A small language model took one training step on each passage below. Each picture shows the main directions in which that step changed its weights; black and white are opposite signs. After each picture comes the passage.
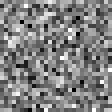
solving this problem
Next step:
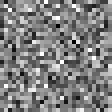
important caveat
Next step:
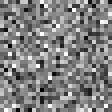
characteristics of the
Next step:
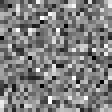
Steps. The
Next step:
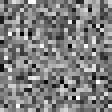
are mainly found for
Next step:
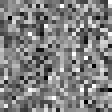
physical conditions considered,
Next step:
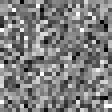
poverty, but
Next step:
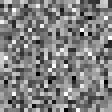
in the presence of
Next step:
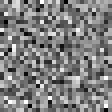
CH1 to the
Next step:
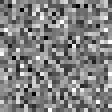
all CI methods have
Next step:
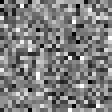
systems, secondary
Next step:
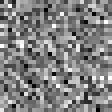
jute yarn
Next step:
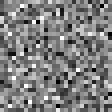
origin and
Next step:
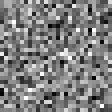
other patients'
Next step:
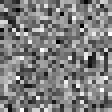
energy localization at the
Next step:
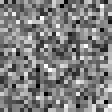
targets feature
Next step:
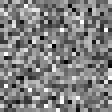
used estimator. In
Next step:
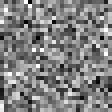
with amorphous
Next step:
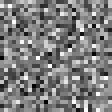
of these problems
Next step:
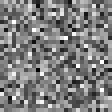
a function of applied
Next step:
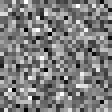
which has limited
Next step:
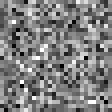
utilization in
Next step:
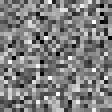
the ratio of
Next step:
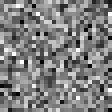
to occur. The
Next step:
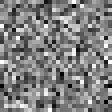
on the Interaction
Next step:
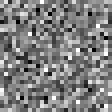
Work package
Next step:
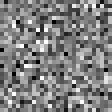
financial stability
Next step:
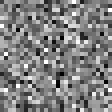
- *Interaction
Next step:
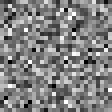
Plant from the
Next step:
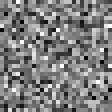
\quad C =
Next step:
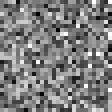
to this matter.
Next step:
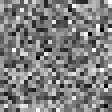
have also included the
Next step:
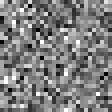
region AP ML
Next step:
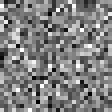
Fermi energy of
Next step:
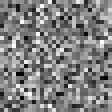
the second stage to
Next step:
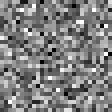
context of the
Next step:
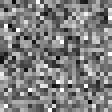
AAI -
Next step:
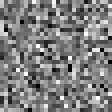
particle wave function and
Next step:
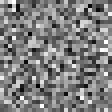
in the early
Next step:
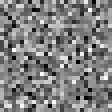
proposed method to solve
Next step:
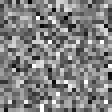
the Communication
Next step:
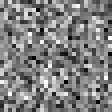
sabotage the
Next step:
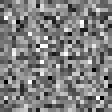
efficiency of
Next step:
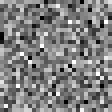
tests have a high
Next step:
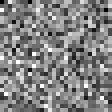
short DNA
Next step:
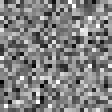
the Fermi
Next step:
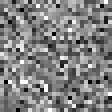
factor (Q).
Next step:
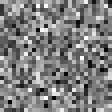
tools, but we
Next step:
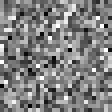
made about future
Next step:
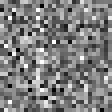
frameworks, we
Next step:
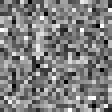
study, all the
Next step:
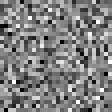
of contrast and
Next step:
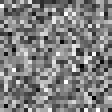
of feeling
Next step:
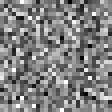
injection methods,
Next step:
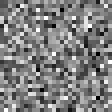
and technical terms and
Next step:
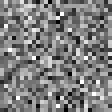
cost scales with
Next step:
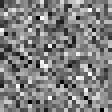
acid medium
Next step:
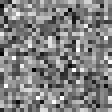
with a crossing
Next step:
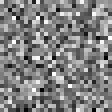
the resolution limit of
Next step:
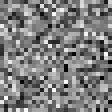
the CKM
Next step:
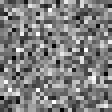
computational procedure
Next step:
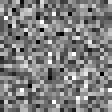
framework can be
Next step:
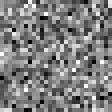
research leading to this
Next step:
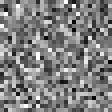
confusion or
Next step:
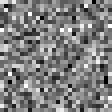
solids collected
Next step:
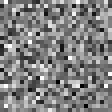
completed tasks
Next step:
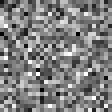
A change of
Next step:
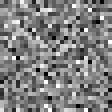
by premolars
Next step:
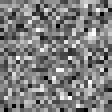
thermalization and
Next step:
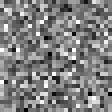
true interaction
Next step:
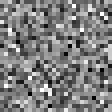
the control knob
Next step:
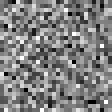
inferred in
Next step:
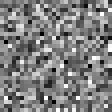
the calculation. The
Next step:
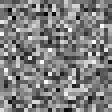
probe of the
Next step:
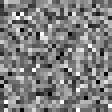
acting as an
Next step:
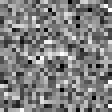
publication Not
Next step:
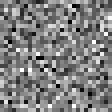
included 30
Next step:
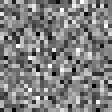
to academic
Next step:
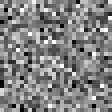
below it is also
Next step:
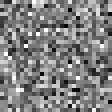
engine were
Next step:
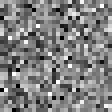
The Johns
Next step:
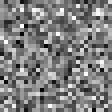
performance curves of
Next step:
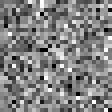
contour plot correspond
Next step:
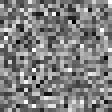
is in the unit
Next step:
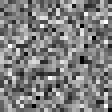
amount equal to
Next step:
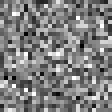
address this extra
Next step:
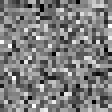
observables entails
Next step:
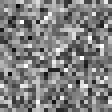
network weights,
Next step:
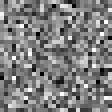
age. Stature
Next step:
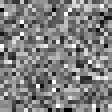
and the Paris
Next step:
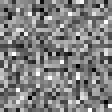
This outcome could
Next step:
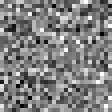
\centering %
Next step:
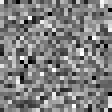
resistance. These
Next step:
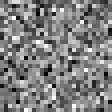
can recognize
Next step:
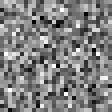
get a due
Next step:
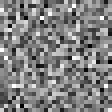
in protected areas
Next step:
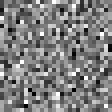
and Program for
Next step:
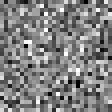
four degrees
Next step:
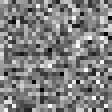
formation of an
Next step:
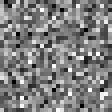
We build a
